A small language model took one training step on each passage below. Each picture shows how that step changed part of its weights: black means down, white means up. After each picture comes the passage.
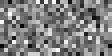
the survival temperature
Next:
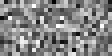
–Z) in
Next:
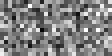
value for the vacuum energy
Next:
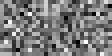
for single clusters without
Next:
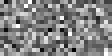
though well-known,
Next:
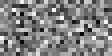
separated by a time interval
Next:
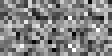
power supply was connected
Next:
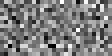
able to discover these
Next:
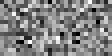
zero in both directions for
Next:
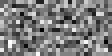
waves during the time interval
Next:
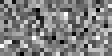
an indicator of the
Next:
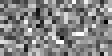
chemical potential of both fermion
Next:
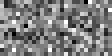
(GRB). We
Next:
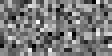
results can find optimal attack
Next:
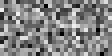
verify. Arguing
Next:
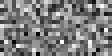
There is a sharp transition
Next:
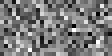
a $nm$
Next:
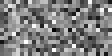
the b quark,
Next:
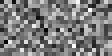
the feasibility of
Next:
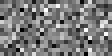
CME-driven shock
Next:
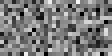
as $\tau\rightarrow
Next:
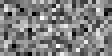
showed that deviated
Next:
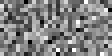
calculations were unable to
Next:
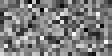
answering} \\
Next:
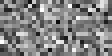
be a fermion as is
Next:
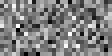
the functionals are
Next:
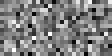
free-free emission emitted
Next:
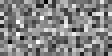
and Kraft et
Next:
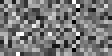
the electronic liquid crystal direction
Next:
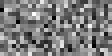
data on extragalactic
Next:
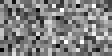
a few hundred
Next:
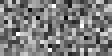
of ``edge excitations"
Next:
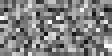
neighborhood of the two
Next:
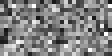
of three-body bound
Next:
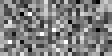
for winding number
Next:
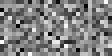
X OR Y |
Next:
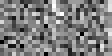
\bibinfo {author}
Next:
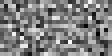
can be seen in the
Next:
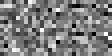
laser intensity at the range
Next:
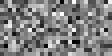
to the surface term in
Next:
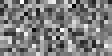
approximate the diffusing process
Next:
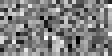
of pathogens in
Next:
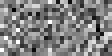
the specific example of
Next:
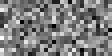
the ANR.
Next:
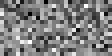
type of mechanism, a
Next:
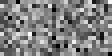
same orbits.
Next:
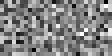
of energy density in the
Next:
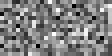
width of delta in the
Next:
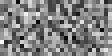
in a DDW
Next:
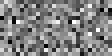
Napoli and
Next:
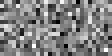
If any of these conditions
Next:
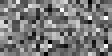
specific particles and their distribution
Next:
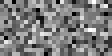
an invariant mass within
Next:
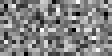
does not hold in the
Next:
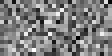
a game-like
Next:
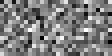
the total intensity of the
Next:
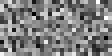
state, and the mixed
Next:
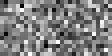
a small pocket
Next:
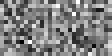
in the original basis for
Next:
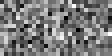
are two common growth mechanisms
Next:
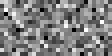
Pumo et
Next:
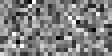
uncertainties. This indicates that
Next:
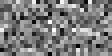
654 unique combinations of
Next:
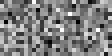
experimental conditions used in this
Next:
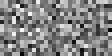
The ATLAS
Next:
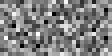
focus on the specification
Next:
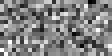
on the number of sequences
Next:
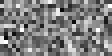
The amplitudes of the
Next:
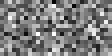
key of the strong first
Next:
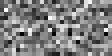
null whilst the
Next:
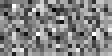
let us note that
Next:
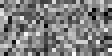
Casimir mass,
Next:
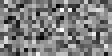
closer to each
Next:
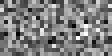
of these parameters can then
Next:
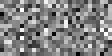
D decreases with increasing temperature
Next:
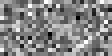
words, if we perform
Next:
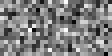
burst errors and random
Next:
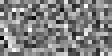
takes the maximum value
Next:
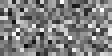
patient from the
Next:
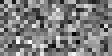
the role of context in
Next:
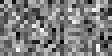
the starting pattern was
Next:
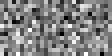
waveguide geometry,
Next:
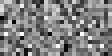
in both models A and
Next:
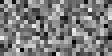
the three models. There
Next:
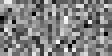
both R- and
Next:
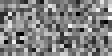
disrupted in the
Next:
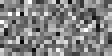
the total number of complex
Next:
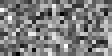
significantly more substructure associated
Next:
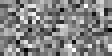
comes from the AF
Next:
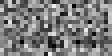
of power in the
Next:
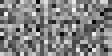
This concerns, first
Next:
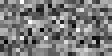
fixed parameters $\langle
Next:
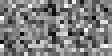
grids cover the intervals
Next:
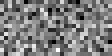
rating modelling
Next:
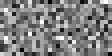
NNLO level. The
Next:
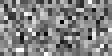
lower panel, but here
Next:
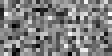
given $(M,
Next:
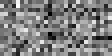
$\eps$. Consequently,
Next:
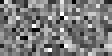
the machine plays the
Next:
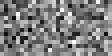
consider the key instructions
